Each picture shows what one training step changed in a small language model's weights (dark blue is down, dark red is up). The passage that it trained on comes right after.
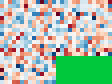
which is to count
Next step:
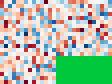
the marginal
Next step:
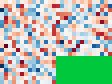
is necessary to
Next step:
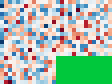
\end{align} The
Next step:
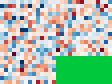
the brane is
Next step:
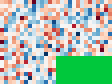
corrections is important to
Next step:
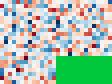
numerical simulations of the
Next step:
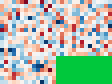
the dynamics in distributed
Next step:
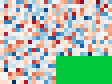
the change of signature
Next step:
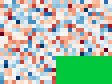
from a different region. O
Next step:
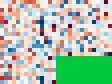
MCMC analysis.
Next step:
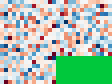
(COM) of
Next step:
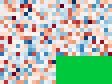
candidate. In
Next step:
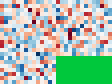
electromagnetic field
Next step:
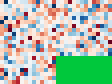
us to find correctly
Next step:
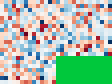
as shown in Fig.
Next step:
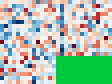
values of $\gamma$ obtained
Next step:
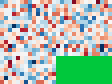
to chaos at
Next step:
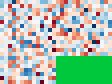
coupled lattice}
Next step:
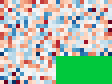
vertical solid red
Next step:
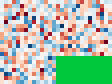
the parametrization,
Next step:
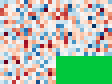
maximization problems for
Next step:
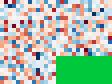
\ee where $K$
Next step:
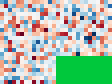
G | quizzes
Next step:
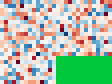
\be G\equiv
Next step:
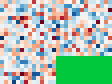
resulting simulation while
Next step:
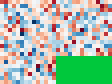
to the spherical
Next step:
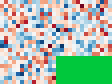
that the gating function does
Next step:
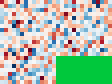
in the $y$ and
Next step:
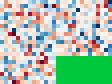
while keeping the
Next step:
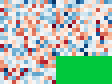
free to leave
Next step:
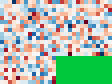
$T$, bending
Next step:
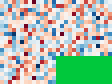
thereby introduces a
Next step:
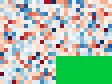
time of receiving
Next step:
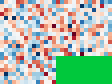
second pass band,
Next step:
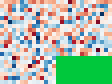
approach we trace out the
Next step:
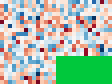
is the chiral
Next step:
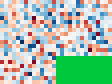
The magnetic field can have a
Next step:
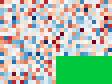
form lower mass planets.
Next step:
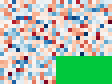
from the jets
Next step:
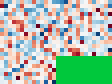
that older stars
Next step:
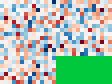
determine if this transit
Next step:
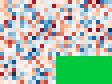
for 1 meter,
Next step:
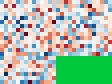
odd basis functions
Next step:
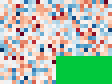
be filled in by
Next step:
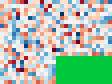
the bulk of the
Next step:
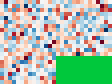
to the real interval
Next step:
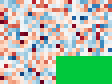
us to reconstruct
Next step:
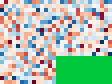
in the literature
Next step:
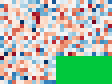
exhibiting large
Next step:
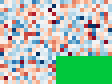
entangled probe fields
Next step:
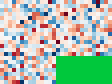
in coping with
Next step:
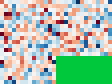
their agreement with a
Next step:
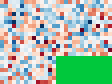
However, the additional parameters
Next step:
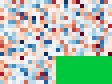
Note that even though
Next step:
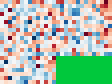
dynamical behaviour,
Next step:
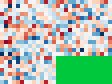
data rate requirement
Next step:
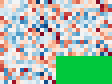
to be difficult to
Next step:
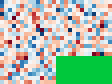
in the baryon
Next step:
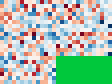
as "concept
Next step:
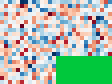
evaporation. The
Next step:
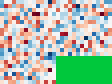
different sublattices,
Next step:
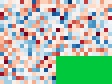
as those tabulated
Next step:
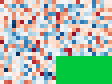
evolution of heavy
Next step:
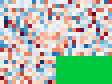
the Atlantic
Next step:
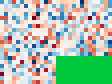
frequency of this signal was
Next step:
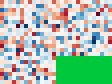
generates channel results and
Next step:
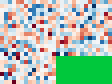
data fidelity and
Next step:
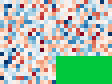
finding of yet
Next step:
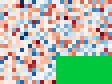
to the hopping
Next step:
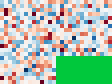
tract structures were
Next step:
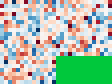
with $\Delta V <
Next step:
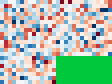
be \begin{eqnarray}
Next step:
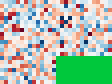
and only a fraction of
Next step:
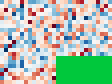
the massive and
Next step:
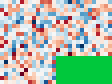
5 K. At
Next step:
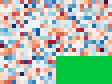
be a reasonable
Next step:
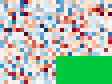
This implies that an
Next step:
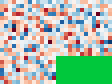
limit, the dot
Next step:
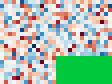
is presented as {\it
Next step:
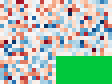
oxide atomic
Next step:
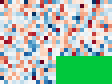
regions which contain information
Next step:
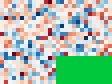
ones we expect.
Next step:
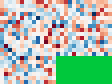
receive up to
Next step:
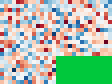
is faint, but
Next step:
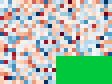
this paper, we introduce
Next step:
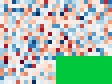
R}^N$ of the
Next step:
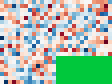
targets, on
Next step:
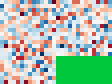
not covered by the
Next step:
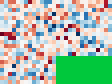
on the resistive
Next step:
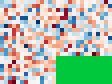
area. While
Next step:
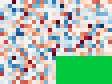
In particular, it would be
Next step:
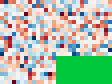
apply in some manner
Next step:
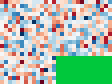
the spherical
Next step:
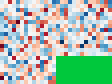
of the Way of
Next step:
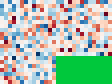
be assumed, with
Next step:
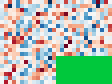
input and generate
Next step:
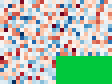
example no. $4$.
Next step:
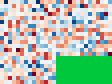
purely expanding
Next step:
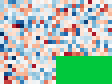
system with conserved order
